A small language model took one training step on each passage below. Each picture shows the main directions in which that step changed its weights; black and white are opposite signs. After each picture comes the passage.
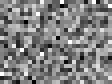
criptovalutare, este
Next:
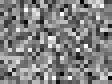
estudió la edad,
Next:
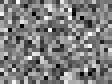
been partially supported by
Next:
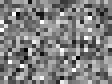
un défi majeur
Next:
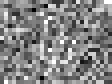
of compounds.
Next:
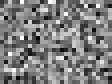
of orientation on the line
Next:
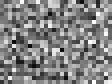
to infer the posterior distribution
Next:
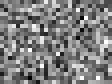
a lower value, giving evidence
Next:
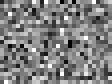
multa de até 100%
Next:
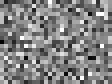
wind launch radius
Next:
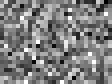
uncertainty in the estimation of
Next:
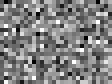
k} \int &\rd
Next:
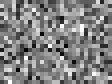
the transverse electric field.
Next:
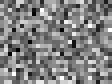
ва жиноятларга
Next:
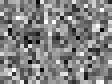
adatok alapján
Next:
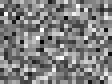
con la combinación de una
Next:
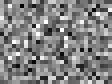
with earlier methods that
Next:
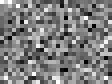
so‘z, yozma
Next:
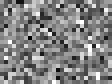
también reflexionar
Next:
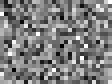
the quantile functions. %
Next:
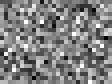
relative frequencies of each potential
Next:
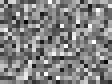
verde e de massa
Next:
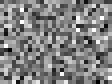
considered, this requirement should
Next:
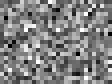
model and identify their signatures
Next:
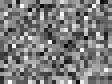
Bastos, a finalidade
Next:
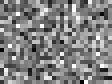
\section{Velocity field
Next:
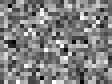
как создано
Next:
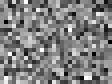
incubation period or
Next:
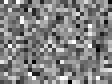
ham yurtimiz bilan
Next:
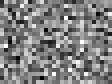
alcalinizar com
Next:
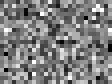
Participation ratio of
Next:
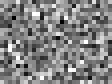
De esta forma, la
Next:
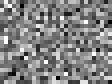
4. Beleid: de
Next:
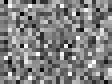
letra do n.º
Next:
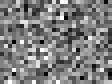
para a qualidade educacional e
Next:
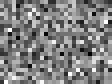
the effects of changes in
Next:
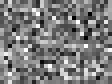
da Covid-19,
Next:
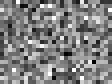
Here, we discuss one example
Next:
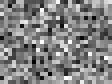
и организационные
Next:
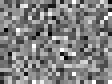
STEERU SAMU
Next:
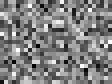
the standard variety ranged
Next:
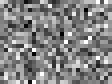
round and finishes at
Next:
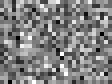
the structure of the noise
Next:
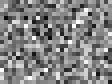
given by substituting
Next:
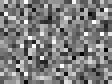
qubits then for any
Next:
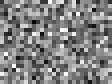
of exceptions is critical in
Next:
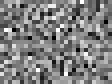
SERVICES IN
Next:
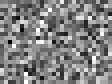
global distribution of $\sigma({\bf
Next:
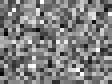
sus distintos sectores
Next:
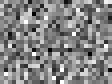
along with the main factors of its
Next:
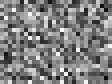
constraints on the RPV
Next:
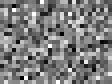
tension force in the
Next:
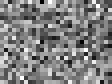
$\bar p$ are in the
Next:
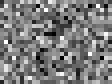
and to have a Plan B
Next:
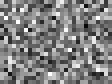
is the Hadamard
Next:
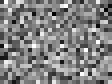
ta'lim tashkilotini
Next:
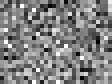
MACA downscales
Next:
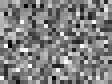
preparado para sacar
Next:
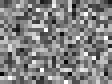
the synthetic model spectra
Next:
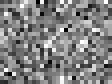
are identical to $\b
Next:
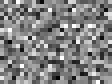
muayyan tarzda
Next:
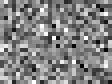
\end{equation} The
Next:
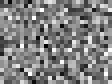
quando non ne viene
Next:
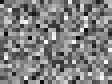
una dinámica
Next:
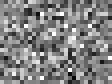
DRL model which can
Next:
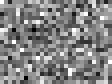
have undergone multiple
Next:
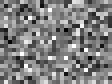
Abgrenzung einer
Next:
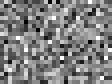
unpulsed emission.
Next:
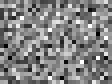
forward and backward substitution
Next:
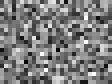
the edge can separate the
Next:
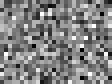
OF MORNING
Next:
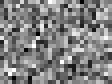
to the probability distribution $p :
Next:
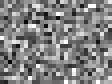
by 2.6° relative
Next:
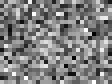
mass, which had been
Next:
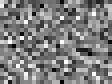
that of non-strange D
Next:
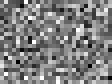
interferometers, such as
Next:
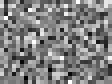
in its IC dataset such
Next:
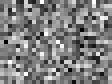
used the fact that ${\bf
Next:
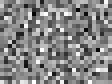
section prompted a probe
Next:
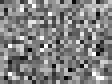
ona yurti uchun
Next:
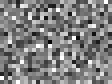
NOÉ à partir
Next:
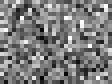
erroneous electrode
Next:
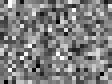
Ватан она каби
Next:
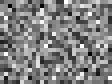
национальных школ
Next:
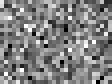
the terminals was set to
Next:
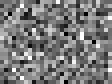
initial work on TMD
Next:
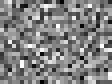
Türk milli
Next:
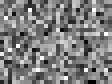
outcome categorization
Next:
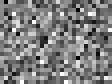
old, orqa va
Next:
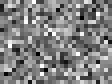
de análisis por
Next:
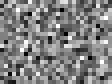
observations, EG would have been
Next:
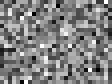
average and the maximum observed delay
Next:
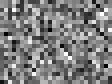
for the downlink
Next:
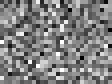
- Wacquant,
